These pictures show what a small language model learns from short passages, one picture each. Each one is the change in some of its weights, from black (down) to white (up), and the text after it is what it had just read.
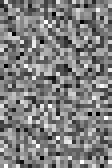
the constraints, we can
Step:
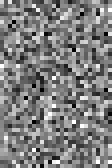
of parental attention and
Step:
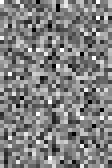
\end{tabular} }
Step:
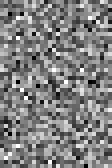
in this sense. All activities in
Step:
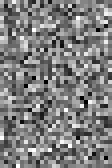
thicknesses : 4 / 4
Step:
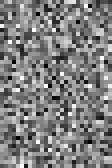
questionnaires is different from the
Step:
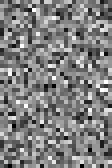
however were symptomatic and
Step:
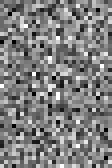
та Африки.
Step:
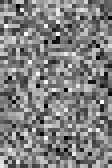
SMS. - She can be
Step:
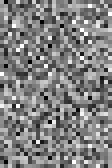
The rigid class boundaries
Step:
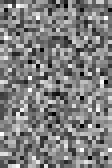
from the prediction based on the
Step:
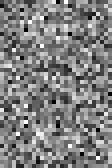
and Meta. Only a small
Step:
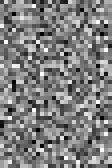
- Melisa Aquaria
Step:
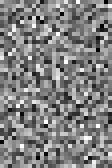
Ir)As. The chemical
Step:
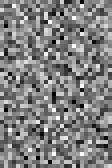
RV4's SPIRE
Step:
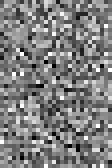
YouGovern enables users
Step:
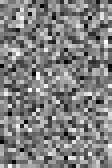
with nonuniform density. However
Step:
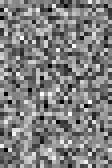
frequencies and widths of the
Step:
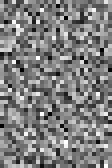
an aggregate, thus
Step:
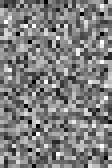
microcytic anemia with
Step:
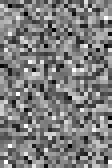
partida, llegaron
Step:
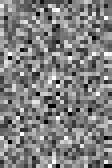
other areas are either idle or
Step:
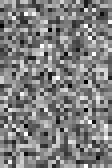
ee}$ is greater than
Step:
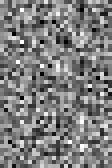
the analogous force in the
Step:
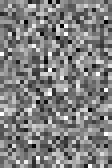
adolescente. Artigo
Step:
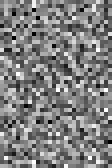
stable results in a wide range
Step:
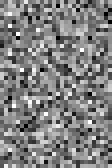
the specific case $N=0$,
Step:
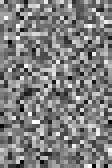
contribution of a remarkable
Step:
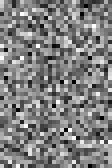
uzun va qalin
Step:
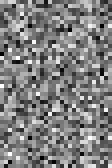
mayor es la presión
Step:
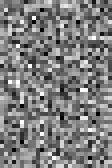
в нашей стране
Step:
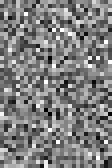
decoding real-valued
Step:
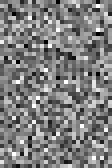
Debater *R. A.
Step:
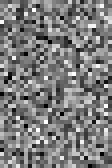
%ga, eng yuqori
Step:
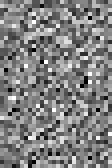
иқтисодий ва
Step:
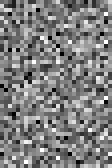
independent professional firm). The
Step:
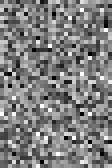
North African countries may not
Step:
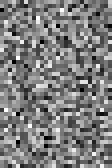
the study of any type of text.
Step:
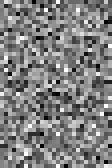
for a short-term visit
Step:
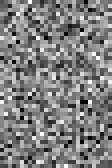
Table D.9: Nuclear
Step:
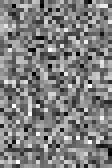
pulsionnelle et
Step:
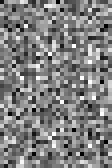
other hand would better understand how to
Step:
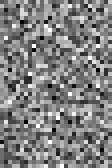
с экономикой
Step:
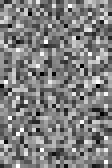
en cirrosis son los
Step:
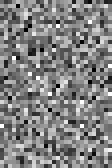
among others that school management
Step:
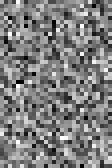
doubt on the perturbative
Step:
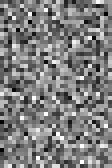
the antibonding quantum states.
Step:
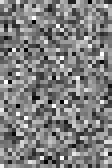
discussions [1]. On one
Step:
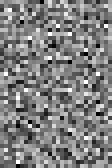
free-space modes are available
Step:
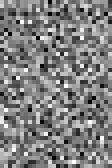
This work was funded in part by
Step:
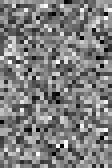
compute the SC ground state at
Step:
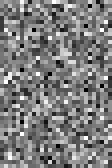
va tuproqni
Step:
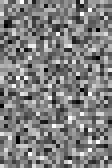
Ranking: 1 - As
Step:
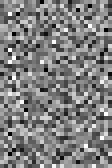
c.c.) was added
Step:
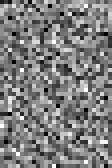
each formulation is measured in order to
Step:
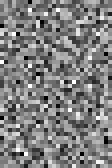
Azores Start Time
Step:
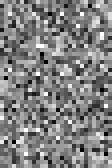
uxlamaslikka harakat
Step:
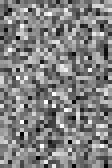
Função Social e a
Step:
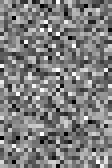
score as well as fetal
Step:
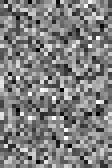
Mental Health Issues
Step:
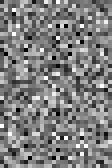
isolated some substances
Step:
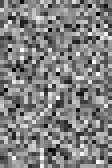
Our algorithm is a strict
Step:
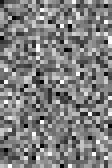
cohesion. Those studies will
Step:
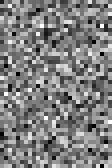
on here. Now, our main
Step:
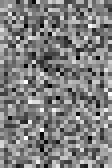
to be in a binary system with
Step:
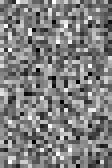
islohotlari haqida
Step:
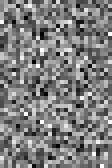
simple path of order 6, and the
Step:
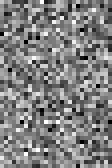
Higit sa lahat,
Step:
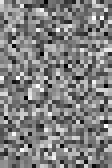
*invitro* release
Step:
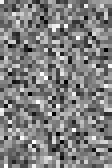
Disponível em:
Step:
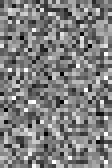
was compiled and analyzed,
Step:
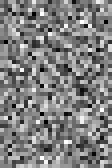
the produced AI models are
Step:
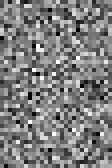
improve sample quality before ranking.
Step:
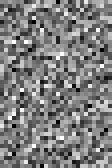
ноёб мевали
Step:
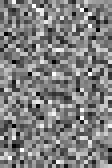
No. . Deliverable
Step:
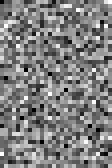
to include non-random molecular
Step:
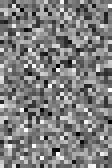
$\tau_S$ and
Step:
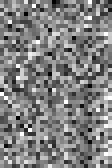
medicine and practice*.
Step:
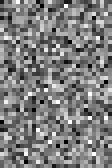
and applied to educational institutes.
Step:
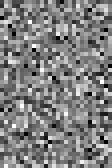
[12] found that this salt
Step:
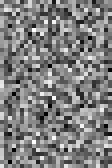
and academic missions with
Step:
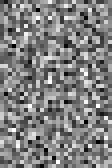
were reduced with the aid of
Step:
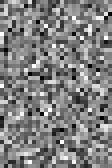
da prisão frente à
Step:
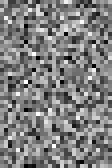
abstract level to the process of
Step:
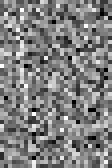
que remontam a uma
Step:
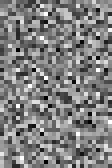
ABSTRACT In
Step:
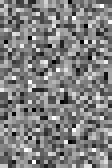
ekstraksi kimia
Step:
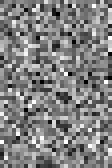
achieve better resolution in
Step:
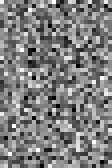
responsible for CYPs
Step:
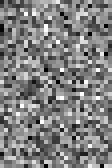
You will find me among their
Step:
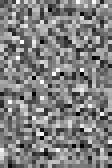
the selection of the best students is
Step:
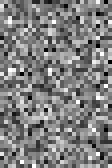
seasons (intense in
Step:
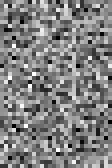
oqibatida va
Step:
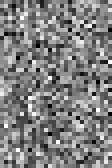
base; pedicels much longer
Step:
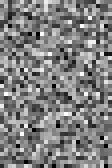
and require that \begin{equation}
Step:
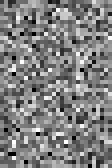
distance limit of 4.5
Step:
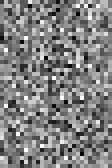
Continuous Training
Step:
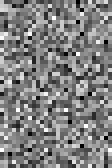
2D fan-beam
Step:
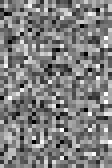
growth, surface roughness, and
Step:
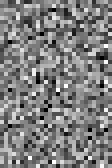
increases. The higher values of MSI
